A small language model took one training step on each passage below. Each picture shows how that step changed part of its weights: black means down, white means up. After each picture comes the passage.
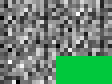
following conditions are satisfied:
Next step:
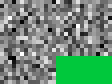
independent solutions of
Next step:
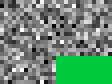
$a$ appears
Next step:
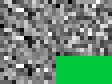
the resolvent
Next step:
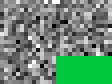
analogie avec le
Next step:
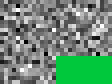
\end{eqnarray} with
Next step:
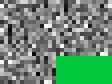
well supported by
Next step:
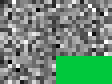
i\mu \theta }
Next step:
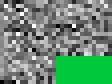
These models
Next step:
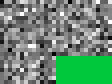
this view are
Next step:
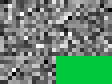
have to go into
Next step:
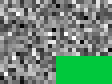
$x\to \tau
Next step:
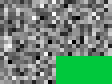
they all lie on a
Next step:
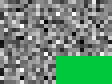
fact that the left end point
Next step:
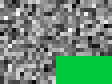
concerning the values
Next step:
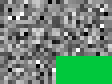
elliptic functions of
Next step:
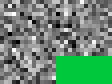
Let $R$ be any
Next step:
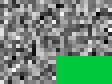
and $p$. As it
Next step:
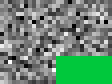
unknown and
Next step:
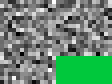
with exact and weakly exact
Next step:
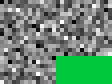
is necessarily
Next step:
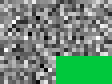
the spread of a
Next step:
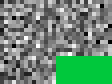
a map $f: S
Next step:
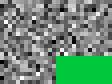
has maximal rank on $\,
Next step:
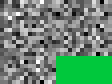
the other end of the line
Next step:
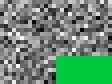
need a simple bound for
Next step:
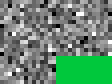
to use if you need
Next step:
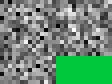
\ \text{if
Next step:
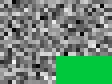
and therefore so is the
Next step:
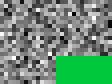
theorem \begin{equation}
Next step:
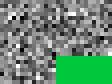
are interested in the
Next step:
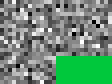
v_i \in
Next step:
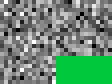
one point and this intersection
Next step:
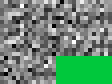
for a non-negative
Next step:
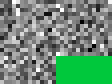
is Arens regular.
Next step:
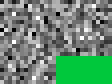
example, it is known
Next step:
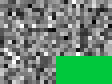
a soft discrete
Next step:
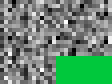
and subgraph, an
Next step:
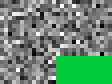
raise the question
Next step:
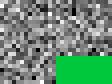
star product. In the
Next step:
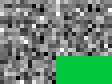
la combinaison
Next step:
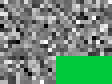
$\Phi\colon \
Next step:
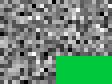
\rangle_U \\
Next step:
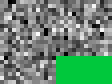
order to provide a short
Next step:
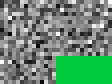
the population of the
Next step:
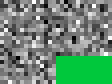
here we replace
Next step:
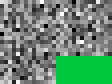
such us enveloping
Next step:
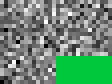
is the adjoint to
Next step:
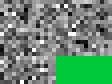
group of a subgroup
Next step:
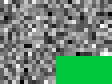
denoted by $\tilde
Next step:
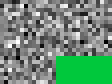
the domain in Figure
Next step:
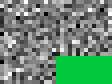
numerical Evans
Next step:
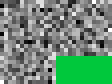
network structure,
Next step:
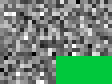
Since $G_p
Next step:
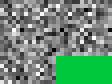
define \begin{equation*}
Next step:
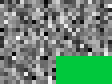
extension. Note that
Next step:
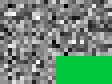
if all the entries
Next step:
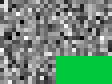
birational geometry
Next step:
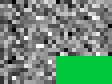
(i) For any
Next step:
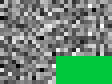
\circ f \circ
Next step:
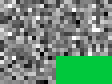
source}\) and
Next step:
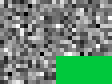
kinds of terms
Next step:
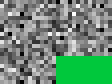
Proof.} Suppose that
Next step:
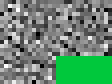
conditions on the model to
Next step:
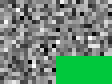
interval and $f :
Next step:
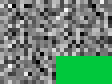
of the solution of the system
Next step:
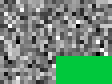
vector bundle ${\cal
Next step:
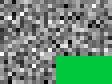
all three points are in the
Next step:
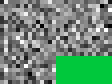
\in I$$ which gives
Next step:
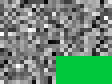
plane by identifying
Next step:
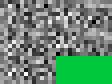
geometric random variable as
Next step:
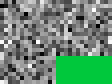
sets $S$ and
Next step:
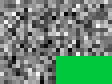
element of $A.$ Then
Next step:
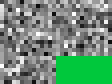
just two gyres
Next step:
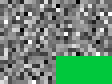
is well-defined and
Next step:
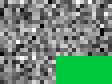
extruder might be
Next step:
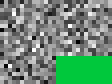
From the presentation
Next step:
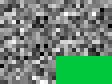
true for any other
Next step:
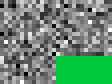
$ab$ divides
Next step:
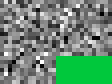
\author Peter
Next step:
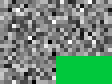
and converts it into a
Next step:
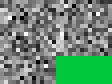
are developed to
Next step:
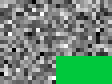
$w'$ say, of
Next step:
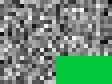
leading terms in their
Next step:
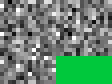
assumed that a unique solution
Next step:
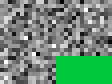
of cohomology via
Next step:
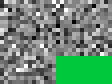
$\dbco$ is
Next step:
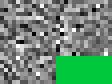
\xi \rangle =
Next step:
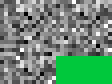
$F$ such that
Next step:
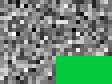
in the development
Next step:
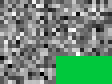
is proved. Since that
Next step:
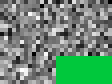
or some dominated
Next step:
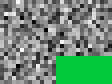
\, is also given by
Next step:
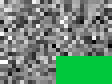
surfaces. Thus,
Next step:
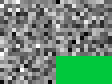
of rhombus
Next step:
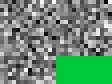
which proves the Lemma.
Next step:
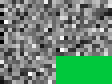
of a Riemannian
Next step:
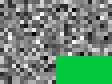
$\rightarrow$ is called
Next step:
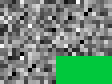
appropriate random
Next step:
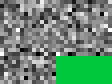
$O(n)$ vertices
